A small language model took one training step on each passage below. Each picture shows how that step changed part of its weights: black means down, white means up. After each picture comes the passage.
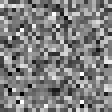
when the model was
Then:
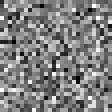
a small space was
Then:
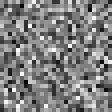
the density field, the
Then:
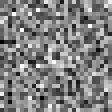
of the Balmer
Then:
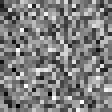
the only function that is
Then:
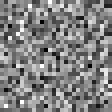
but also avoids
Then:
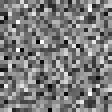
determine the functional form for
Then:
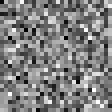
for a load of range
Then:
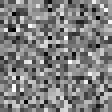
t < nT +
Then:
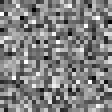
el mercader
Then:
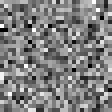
intuitively deliver
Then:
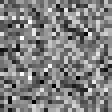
beamformer output
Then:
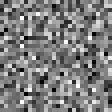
measurements of the effective spin
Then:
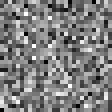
permiten el
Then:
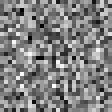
sample. In this
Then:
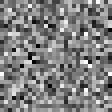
α ni
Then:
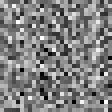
also simulated the
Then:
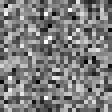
restricting $\xi$
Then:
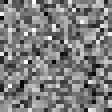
Universidad de
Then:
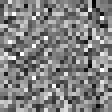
inconsistencies in
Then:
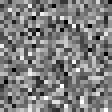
Green's function,
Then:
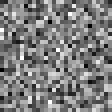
of the Rashba
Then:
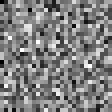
A. Variation
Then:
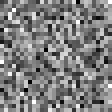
and risks in
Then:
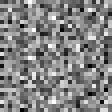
experimentation was
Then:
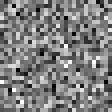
estimators to the
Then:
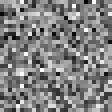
the right side of
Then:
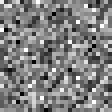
is more plausible
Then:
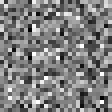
possible variance in
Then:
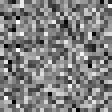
the last part into
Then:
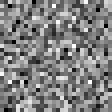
By engaging in
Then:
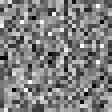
2. Phase
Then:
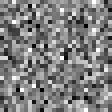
interactions](#), La
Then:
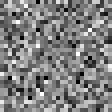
performs slightly
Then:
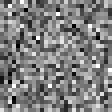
Frage soll
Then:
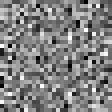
adib badiiy
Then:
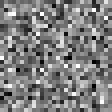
до конца
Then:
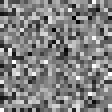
a detailed analysis of
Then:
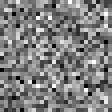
cut-off at
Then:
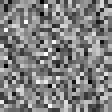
where there is rare
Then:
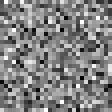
and object of the
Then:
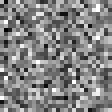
die Familien
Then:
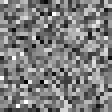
This is in line with
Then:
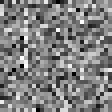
disaster coordination
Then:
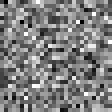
se evaluó la
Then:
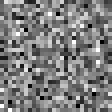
2: Knowledge
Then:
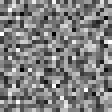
men? *J
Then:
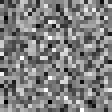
in part because backgrounds
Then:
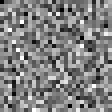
the resonators are
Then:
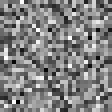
the solid and
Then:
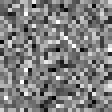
is approximately:
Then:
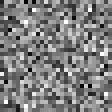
used as infusions
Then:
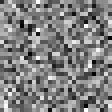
the effectiveness
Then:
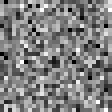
sicher einen
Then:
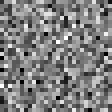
Cognitive control
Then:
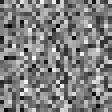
99% purity
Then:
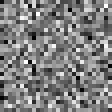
of Computer Science
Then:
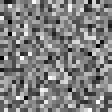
for the ranking
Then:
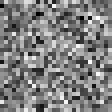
triple system that
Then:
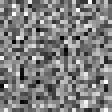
Council for
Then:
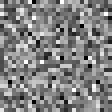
low damage.
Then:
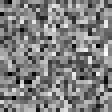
antenna becomes
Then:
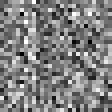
resulting state produces an
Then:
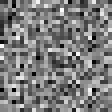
in the first stage
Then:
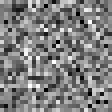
RQ quasars
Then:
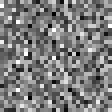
11. The risks
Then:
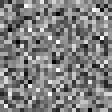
see here Hubble
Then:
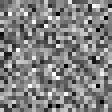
given query.
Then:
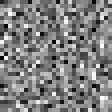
танцю у
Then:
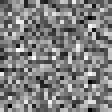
ensures the
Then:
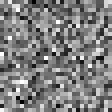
proposed tool can
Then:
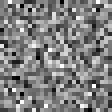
in general, the
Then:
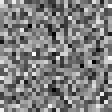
the standard established by
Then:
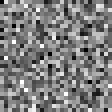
AS graph over
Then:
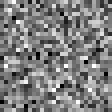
This device,
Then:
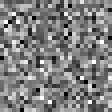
ва дунёнинг
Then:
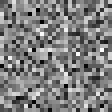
spread, give
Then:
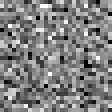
de alguma
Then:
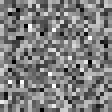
third-order equations with
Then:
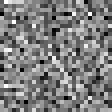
generic or cell
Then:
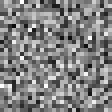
the coil temperature
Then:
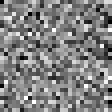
kunda asosan
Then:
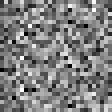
of the defense
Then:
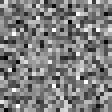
old position of the
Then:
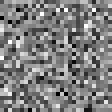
plays a key role
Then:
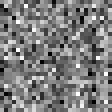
не муха,
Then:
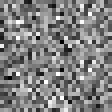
that drive the
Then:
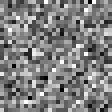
areas are particularly
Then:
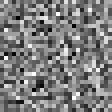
CFS may be
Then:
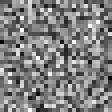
the 6-dimensional
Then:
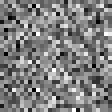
that the chosen
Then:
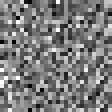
present the achieved
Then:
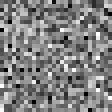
será baseado
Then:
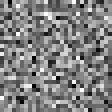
to working at the
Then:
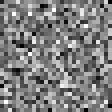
graph, a
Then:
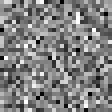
campo do
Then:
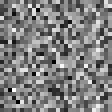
observed that at the
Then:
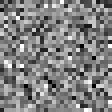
addition, some actors
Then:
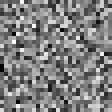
the capability to
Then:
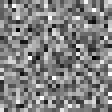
aimed at studying
